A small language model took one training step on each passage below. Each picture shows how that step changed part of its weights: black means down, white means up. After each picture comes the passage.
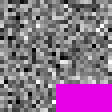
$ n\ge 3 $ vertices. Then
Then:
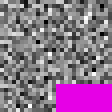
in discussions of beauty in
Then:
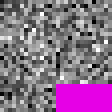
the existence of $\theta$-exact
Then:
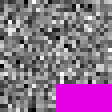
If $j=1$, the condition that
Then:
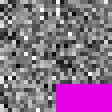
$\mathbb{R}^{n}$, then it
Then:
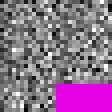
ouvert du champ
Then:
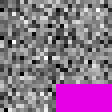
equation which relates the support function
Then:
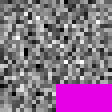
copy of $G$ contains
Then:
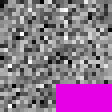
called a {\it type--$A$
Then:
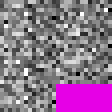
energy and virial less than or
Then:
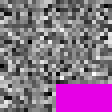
the final BKSs and
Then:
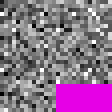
algebra of all $n\times n$
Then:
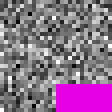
not in core $A$ mod
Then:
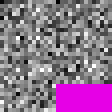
of an independent set of $k$
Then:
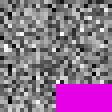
smooth function $j$ on $S :=
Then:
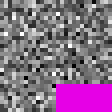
explicit definitions of several structure sets and recall
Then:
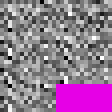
among injective local biholomorphisms. The
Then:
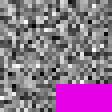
Both invariants rely on locally
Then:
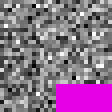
been obtained for the two integrals on the
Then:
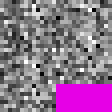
\lambda_1, \dots,
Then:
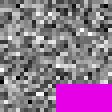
the group of bundle automorphisms and of
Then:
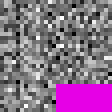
described that combines the conventional practice
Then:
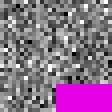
matrices are described by Pfaffian
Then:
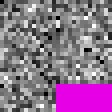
) = n \alpha_n \sim
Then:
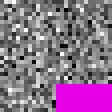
$A^{2n}$ would be
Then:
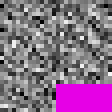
right hand side is \begin{align*}
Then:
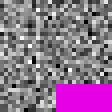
and a normalized, weakly null
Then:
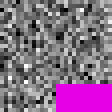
space $\mathcal U$, that is each application
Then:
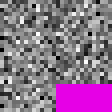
not trivial that they depend continuously on
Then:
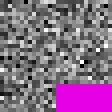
the procedure of expanding a complex
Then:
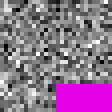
a sequence $(G_n)$ of multiple
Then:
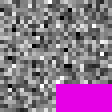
for each $n\ge 1$ but
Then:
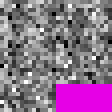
Lipschitz condition which was introduced by L.
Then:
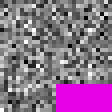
and let $e_i$ be the
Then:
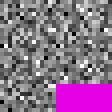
convex, lower semicontinuous
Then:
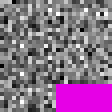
exploited by Cauchy already in
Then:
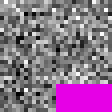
\cdot {\sc c}_\bullet
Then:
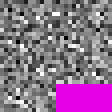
of the Bernoulli numbers
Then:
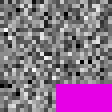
dynamic permeability is given in
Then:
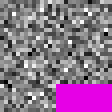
and deriving a priori error estimates based
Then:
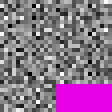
idempotents, assuming that any
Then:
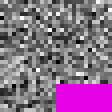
In the present case we aim to obtain
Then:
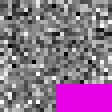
\begin{proof} Without loss
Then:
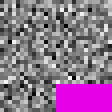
of the dimension, for the centered
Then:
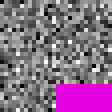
replaces the ideal by its
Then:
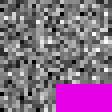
that the right part of the inequality contains the
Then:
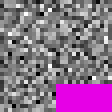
overall vaccination
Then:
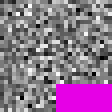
with a probability measure (arising as
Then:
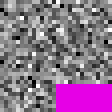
Then $N(X)$ is a normal
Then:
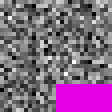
by the others using the inverse
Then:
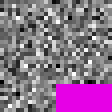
scientific claim and
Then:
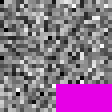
ones on the $OY$
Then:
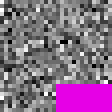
set of ${\mathbb{R}}$-valued
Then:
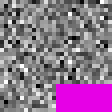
mean-square stability for tamed EM
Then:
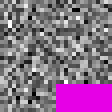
eigenvalue is large enough (such a sum
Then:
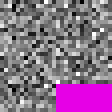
Bohr's works
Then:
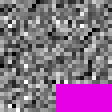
$\alpha' \prec \beta$
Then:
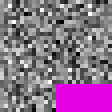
point process. \end{remark} The
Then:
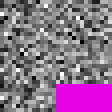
graph of arcs on a circle.
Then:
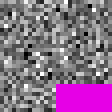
algebras which are non-singular as
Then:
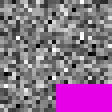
2 \lim_{\varepsilon \downarrow
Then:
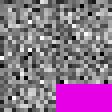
scheme for large battery
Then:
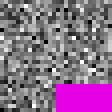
$D_i \cap C_k
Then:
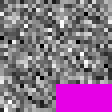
assumption) and let $k$ denote the
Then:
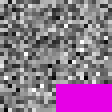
scalar case. MRA provides a
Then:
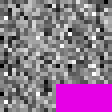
order to convexify the above problem.
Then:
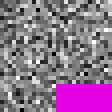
integrable and $(X, \mu,
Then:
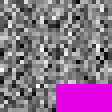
of of 3 by 3 traceless real matrices
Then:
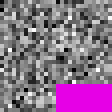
to $\mathcal{G}_n$ in
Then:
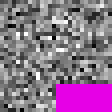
gauche $( G , D )$ et
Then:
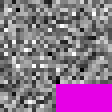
structures of $v^{\perp}$ and of
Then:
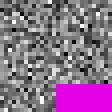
definition of the functor $\tr$ it is
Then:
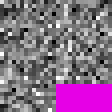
brackets $[\cdot,\cdot]
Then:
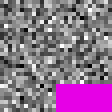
constant operators in Section 4, and make a
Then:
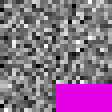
current on $E$. Then
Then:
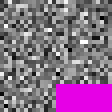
after we see that $x_0$
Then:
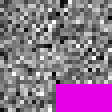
describe the Seiberg-Witten
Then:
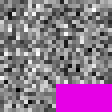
small set defined over $B$. Let
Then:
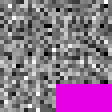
above we know that these groups are link
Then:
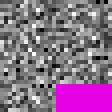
1 \endref \ref \key
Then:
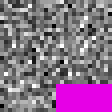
Truncated data may be
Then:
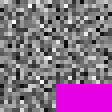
Fig.~1 for an example with
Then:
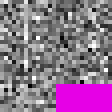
initial data sets \cite{RT},
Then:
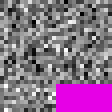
$f$ extends to the upper
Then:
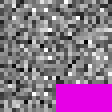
Assume all conditions of the Proposition 2.1
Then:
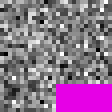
if the lemma remains true for line
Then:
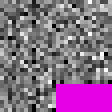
$U$-action. In view of
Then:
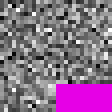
equations: skew symmetry,
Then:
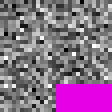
In \cite{Noz} it
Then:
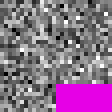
assumption. Proposition 3 is proven.
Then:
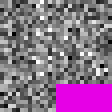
\right), \end{align*} as
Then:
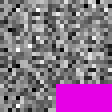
\(r = 2\). For this higher
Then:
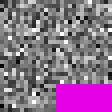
that belongs to $X_r$, and
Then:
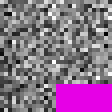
search algorithm by several orders of
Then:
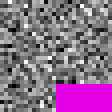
I & 0 \end{pmatrix}
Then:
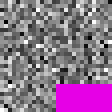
and the Orlicz space
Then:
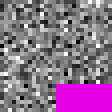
are defined as in $\scK$. We
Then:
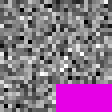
a customer in the system with
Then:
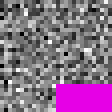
every $\eps>0$ there exists
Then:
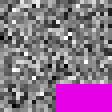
$\Cg$-module, obtained by the
